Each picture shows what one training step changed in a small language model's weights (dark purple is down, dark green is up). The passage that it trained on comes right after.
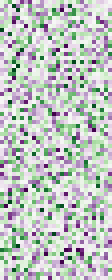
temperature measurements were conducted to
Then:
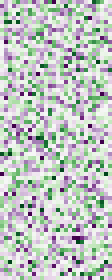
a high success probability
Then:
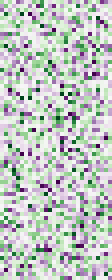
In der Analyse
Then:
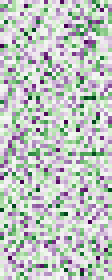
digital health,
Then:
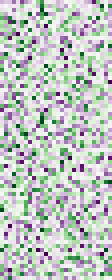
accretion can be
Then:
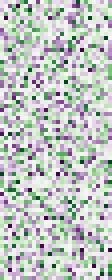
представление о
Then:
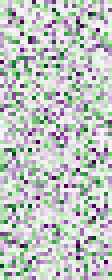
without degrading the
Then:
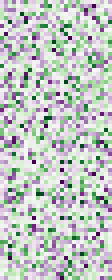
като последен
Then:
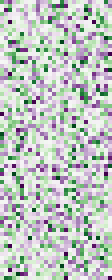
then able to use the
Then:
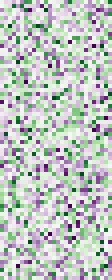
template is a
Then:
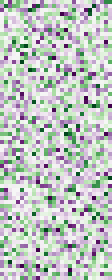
point types and for each
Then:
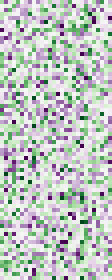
is that the form of the
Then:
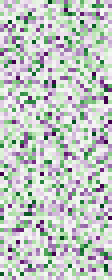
matnini tanlashda
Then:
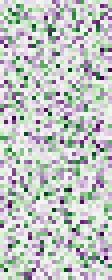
Therefore, there is no
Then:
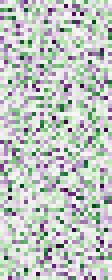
el 30 de marzo
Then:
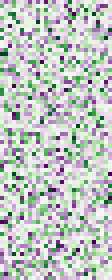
$\vec v$ are
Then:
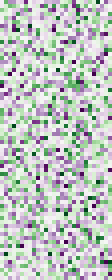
is independent of the site
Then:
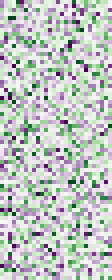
descartados por
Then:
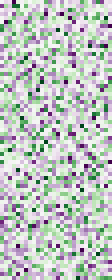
enfants pris
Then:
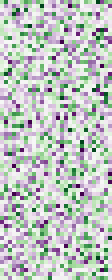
lines. In this paper,
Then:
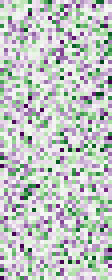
ham PPPning
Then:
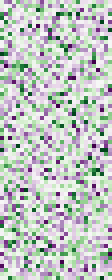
$y$ axis for
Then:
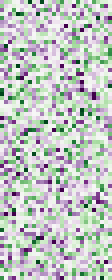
urbaine telle que
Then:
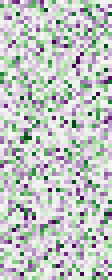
MI, et al.
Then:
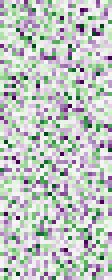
corresponding to the gap
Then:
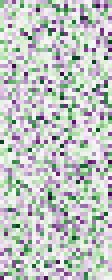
Information), this is a
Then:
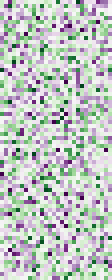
the observed images to the
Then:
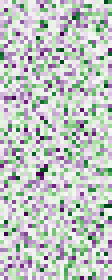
reveals that the
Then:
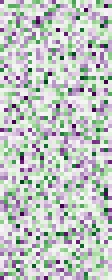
encontramos con la
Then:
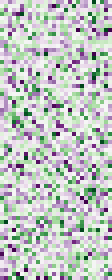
y depresión.
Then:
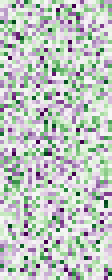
национальные и
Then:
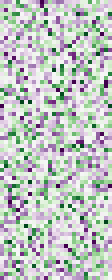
\cvo, we can
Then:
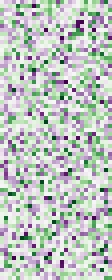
at the conventional
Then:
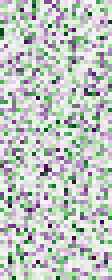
mismatched thermal
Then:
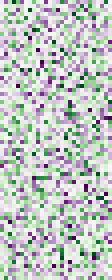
should give a large
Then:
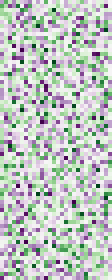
estudio inició
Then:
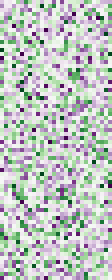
considered the interpellation
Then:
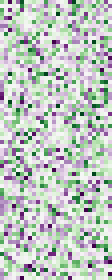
individual magnification factors
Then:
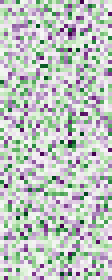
to impede access,
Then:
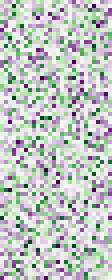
Les ignobles
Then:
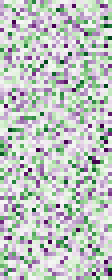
in the conductors.
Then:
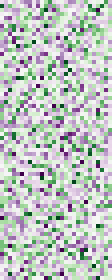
остидагилар ва
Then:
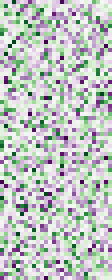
character. After the
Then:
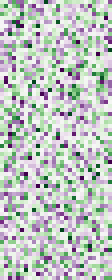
de surfactante en
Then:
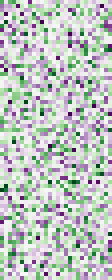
spin textures leads to
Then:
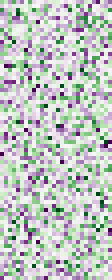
favoriser la
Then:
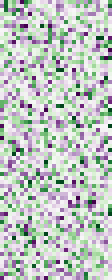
Aparecida dos
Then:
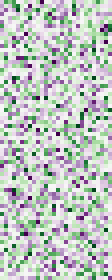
nível nacional
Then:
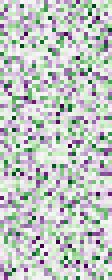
have chaotic behavior
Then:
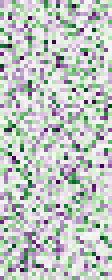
Suppose there is
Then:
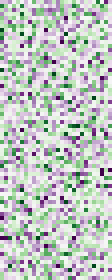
energy-matching condition
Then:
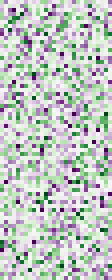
jarayonlarni o'z
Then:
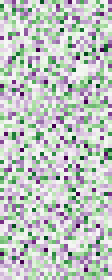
for both signs of
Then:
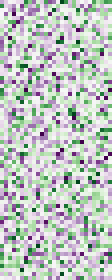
principais fatores
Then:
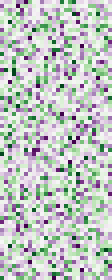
decays are not very
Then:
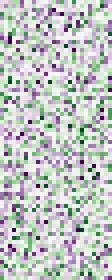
de interactuar y de
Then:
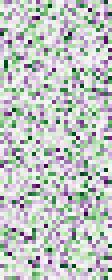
for an archetype
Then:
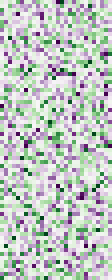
godu dostig
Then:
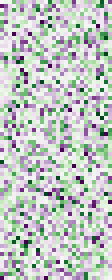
Toplum 4.0
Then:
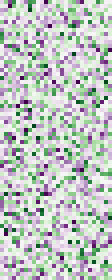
Energy. The
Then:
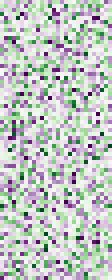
verantwoording der
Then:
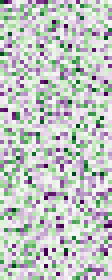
$\mathcal{D}$ the
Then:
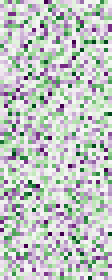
yang digunakan
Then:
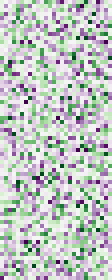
animal: Esta
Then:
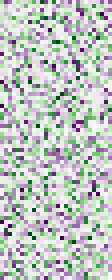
8-site and
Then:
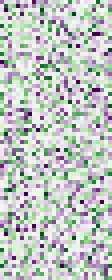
normalization to better
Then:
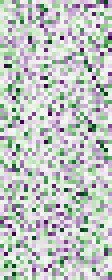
note that the AE
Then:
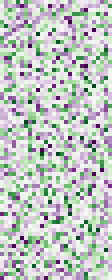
um objeto
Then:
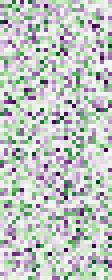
the course of
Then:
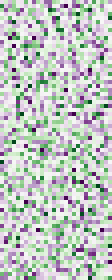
rural du Nord au
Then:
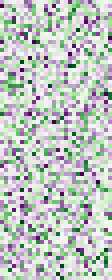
the Emden function for
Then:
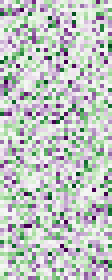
the quantum coherence of
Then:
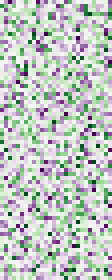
effect of association on the
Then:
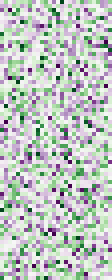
incluso para
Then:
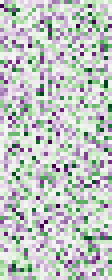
methodology, with a particular
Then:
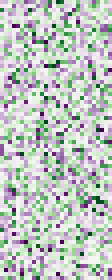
término más
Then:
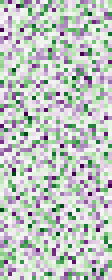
is induced by
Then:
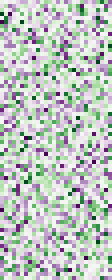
complex transmission coefficient
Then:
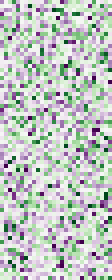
systematic analysis of
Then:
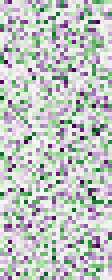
and to normalisation of
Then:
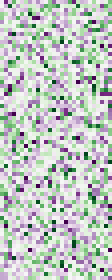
at least some of them
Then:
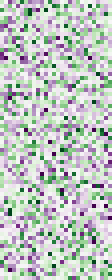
к пониманию
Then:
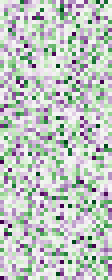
than DPD and
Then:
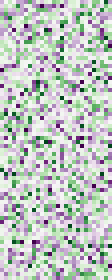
The occurrence of
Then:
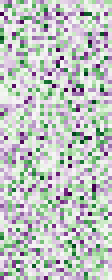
factor. \section 2.
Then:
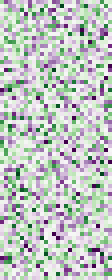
which the scattered electrons
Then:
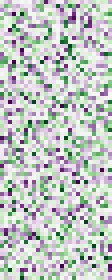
из лагеря
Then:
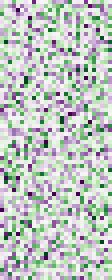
as a complex network.
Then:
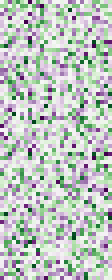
Avg | High
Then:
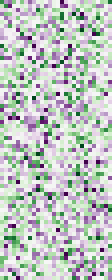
the growth of
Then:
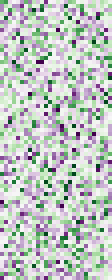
black curve refers
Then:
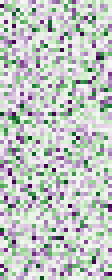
from the figure that with
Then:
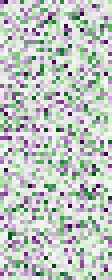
el dato de a
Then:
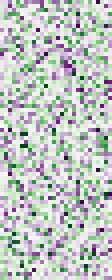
since these would produce
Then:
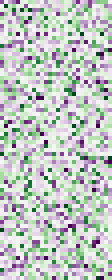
on dipolar mixtures
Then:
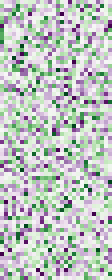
organisent des peines
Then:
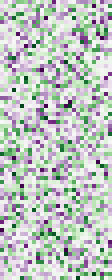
then extend the analysis to
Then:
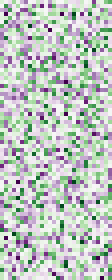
on the scattering angle and
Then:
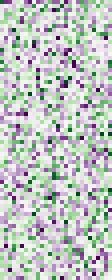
the distribution of ``block
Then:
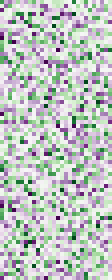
Android application
